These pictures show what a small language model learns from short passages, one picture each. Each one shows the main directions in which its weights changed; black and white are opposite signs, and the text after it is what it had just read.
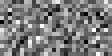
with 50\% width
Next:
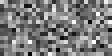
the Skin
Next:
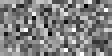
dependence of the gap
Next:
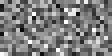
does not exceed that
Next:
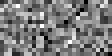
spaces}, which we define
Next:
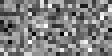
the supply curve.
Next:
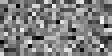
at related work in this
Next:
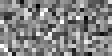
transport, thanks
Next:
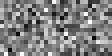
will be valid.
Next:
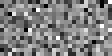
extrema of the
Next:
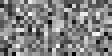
about congruences
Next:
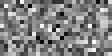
cutoff function
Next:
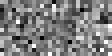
a threshold, which we
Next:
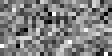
off the image). To
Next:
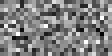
the ablation threshold of
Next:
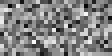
defined by the next
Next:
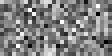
of the search for possible
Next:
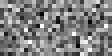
each parameter value. These
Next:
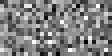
the other hand, for
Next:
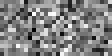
emergence of magnetic
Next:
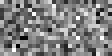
in $\be$ is
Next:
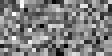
the exclusive
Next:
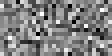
that this result by no
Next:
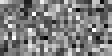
helium, an
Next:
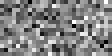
right translating the
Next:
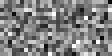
paper, we will
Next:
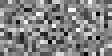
which any such terms might
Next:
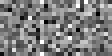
optimal strategy obtained based
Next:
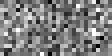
for less than 5\%
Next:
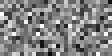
(or slow
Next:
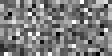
of sources from ref.
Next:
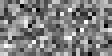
et par suite
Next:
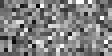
figure 1. We
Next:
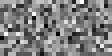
dependence of the scattering
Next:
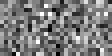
Equations governing
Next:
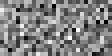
a linear hyperbolic system
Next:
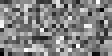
randomly took an
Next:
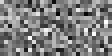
of action--reaction
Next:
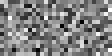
the interval subalgebras
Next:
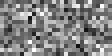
instances. This
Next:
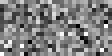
from J16. The
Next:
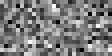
in next section.
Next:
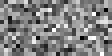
these limits, there
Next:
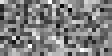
from flake to
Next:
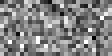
sets the typical
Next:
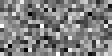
tested with
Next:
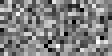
is the integer set
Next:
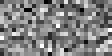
ordered factorizations
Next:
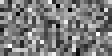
is achieved with a
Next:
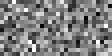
A \) with coefficients
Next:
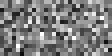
can be seen as a
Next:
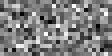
describe how we determine the
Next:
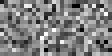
the fog and the
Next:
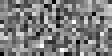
one digit
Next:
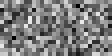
can get \bbal
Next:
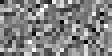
and continuous. Moreover,
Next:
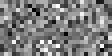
dishes may easily
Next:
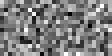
structure and are used here
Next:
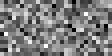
show that the discreteness
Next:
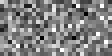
the Center for
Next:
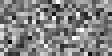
with nonvacuum
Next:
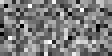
\to \infty$.
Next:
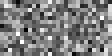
the dirty beam
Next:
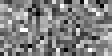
change of variables in
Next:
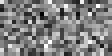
with the structure group
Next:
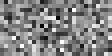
an alphabet
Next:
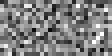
the density and radial
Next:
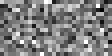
topological vector spaces.
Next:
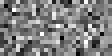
case if we have a
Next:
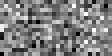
equation with polynomial coefficients.
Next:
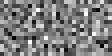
studying the phase transition
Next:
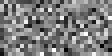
Let us now consider the
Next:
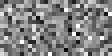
cohomology groups
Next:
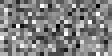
anulled out but
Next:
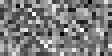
in terms of the
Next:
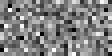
$\psi$ be a
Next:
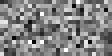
strictly decreasing in
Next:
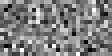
function can change.
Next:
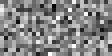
a conservation
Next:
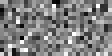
a rapid
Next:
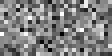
for the parameters of
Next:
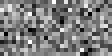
definitions. Let
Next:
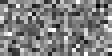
at $k >
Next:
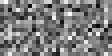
closed 2-form
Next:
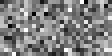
help of the following
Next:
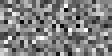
$C$ be an
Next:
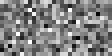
of a smaller number of
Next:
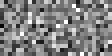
Calipers can
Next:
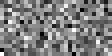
$u$ or
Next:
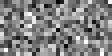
boundary. Without
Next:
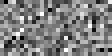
molecular fourth
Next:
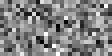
are adopted directly
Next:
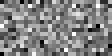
resolutions with these
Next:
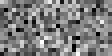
to having a
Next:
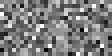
(observe the
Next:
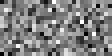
x-z plane is
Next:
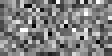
low end of the stable
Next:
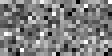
map $X\to
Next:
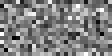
Notice again that in
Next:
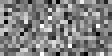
$$ on $\Omega
